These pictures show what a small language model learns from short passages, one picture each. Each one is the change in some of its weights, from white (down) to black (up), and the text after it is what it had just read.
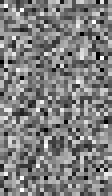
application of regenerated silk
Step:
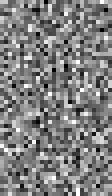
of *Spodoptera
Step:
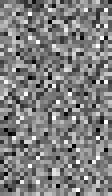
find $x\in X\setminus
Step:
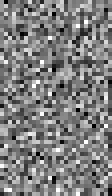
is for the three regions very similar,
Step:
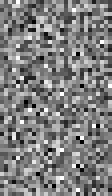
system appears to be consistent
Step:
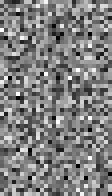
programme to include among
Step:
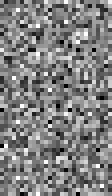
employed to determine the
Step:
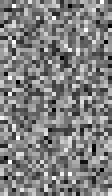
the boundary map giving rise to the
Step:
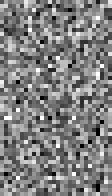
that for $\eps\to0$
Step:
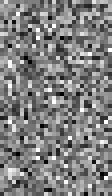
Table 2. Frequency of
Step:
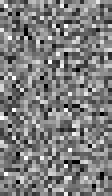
(DISCONV), and
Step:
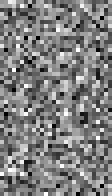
2 3 4 5 Result: sum of
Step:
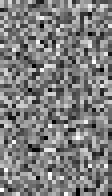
there is a high positive relationship
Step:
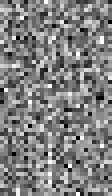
\mbox{\sc True}
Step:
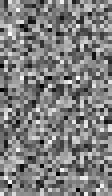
reduced opportunities for
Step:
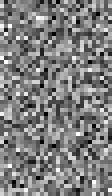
can be included in a maximal
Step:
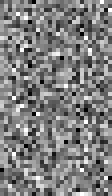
the normative model developed by
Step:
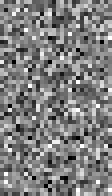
of auxins: MS
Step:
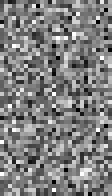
pair of lattice homomorphisms if
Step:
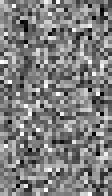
The script file use d to
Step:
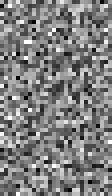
presented in [28]. In this
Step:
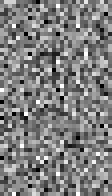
of the lack of the necessary
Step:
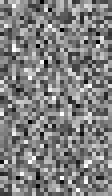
operator is also incorporated in
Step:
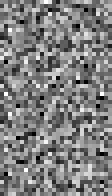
identification of relevant
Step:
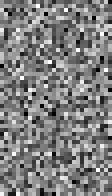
of metal ion to this solution
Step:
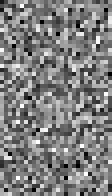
were prescribed aspirin).
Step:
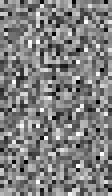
we must have $u_3^2
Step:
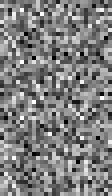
the berms. Aerated
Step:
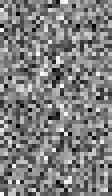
to prove how a person was
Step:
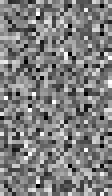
\includegraphics[width =
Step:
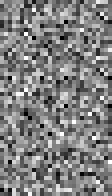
LTS, LSS and
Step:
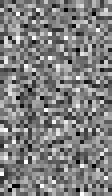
N Creamy Clustered
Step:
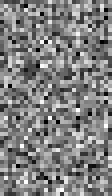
equities, where retail
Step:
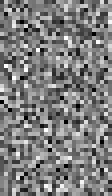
irregular defects
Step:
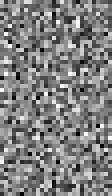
of social media has become
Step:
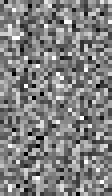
Studies conducted by
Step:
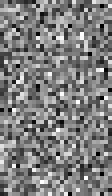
\int \cos^2 \theta
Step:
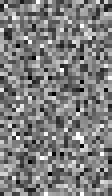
mortality of aphids was
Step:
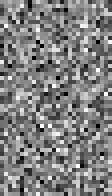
Evaluation, Statistical
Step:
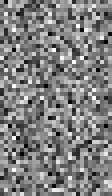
in detail the events connected
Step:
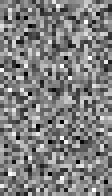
in terms of known probability
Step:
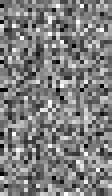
launched, named
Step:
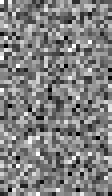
it suffices to prove that
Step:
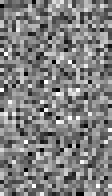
value $r$ such that for each
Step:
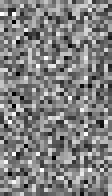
in that case the convergence of the
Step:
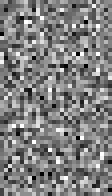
and Oral Microbiology,
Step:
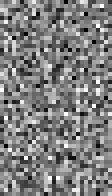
the drawbacks,
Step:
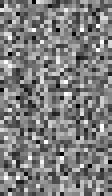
bp va cry1Ac
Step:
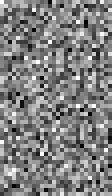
length ranges from 8 to 12
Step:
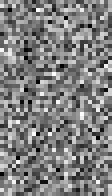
goal 15. A better
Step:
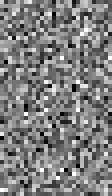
of the polynomial degree of the
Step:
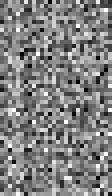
will look at what happens
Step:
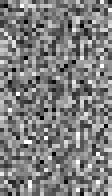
the kernel of a $1$
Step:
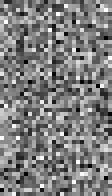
ileal atresia in
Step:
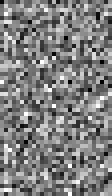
\mu, \sigma, u
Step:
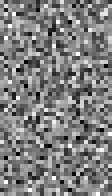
in an inclination range
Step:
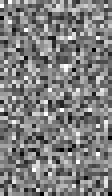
$(K,u)$ are obtained according
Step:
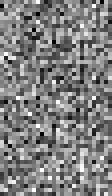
nature of the Goldstone
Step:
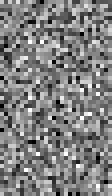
may concentrate on $u\in
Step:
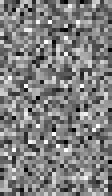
yields of some CA-based
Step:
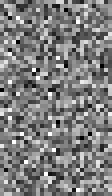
a single fibre. The
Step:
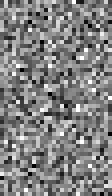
welcoming Bantu
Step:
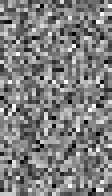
sono spiegati in
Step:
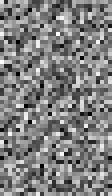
position again in terms of social
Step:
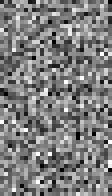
is idealized by the global
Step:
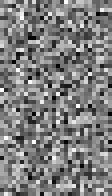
numerical model reveals how
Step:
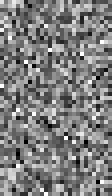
Project. The INOS
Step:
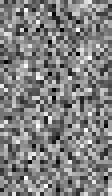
is injective. In order to show
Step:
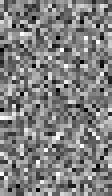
into 2 groups (active Internet
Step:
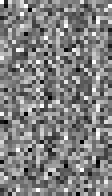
more solutions --- but can not
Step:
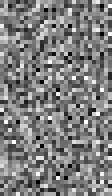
\text{for } i = 1
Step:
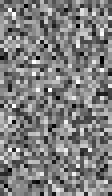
the second-order question, and
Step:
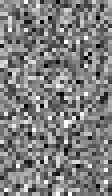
$\bbeta_l$ will have different
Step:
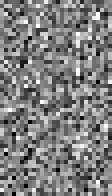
attention, go to the
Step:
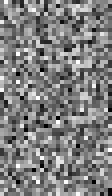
that there is somewhat a realization
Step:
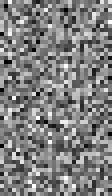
available through your
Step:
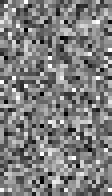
Antonio F. Costa
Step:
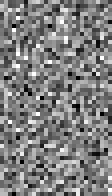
(Greece) Jan
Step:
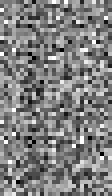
debonding in comparison
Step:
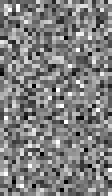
p -value ≤
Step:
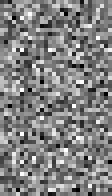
Sparse Varied Texture
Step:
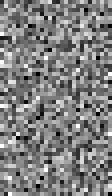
For convenience we present the
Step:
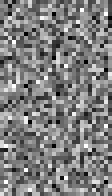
the value 1 if they are present in
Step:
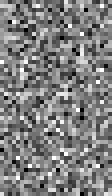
\and Temperature \and
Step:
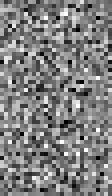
$\theta+jm/2$ for
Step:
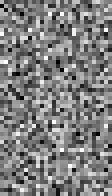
can earn customers for
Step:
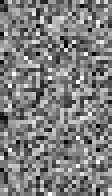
positively charged NPs
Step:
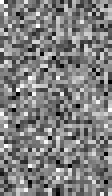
has to be essential in
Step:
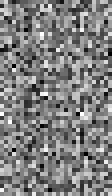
behind the system. It
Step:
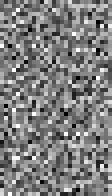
as already obtained from
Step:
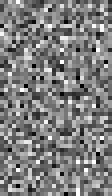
technique Data of the study
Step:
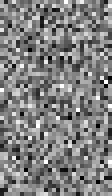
hold if we use smooth manifolds
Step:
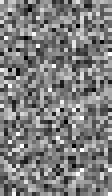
respectively [36]. A higher
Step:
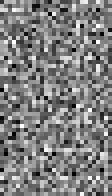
the trypan blue exclusion
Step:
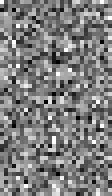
the utility and impact of
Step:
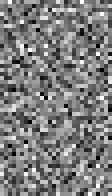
share at most $2$
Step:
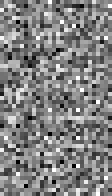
Concure + \beta_{12}
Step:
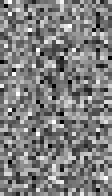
of either presecamine
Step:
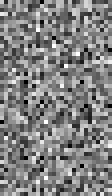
we need to extend the error analysis
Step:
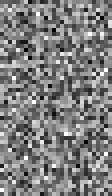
which enriches the learning
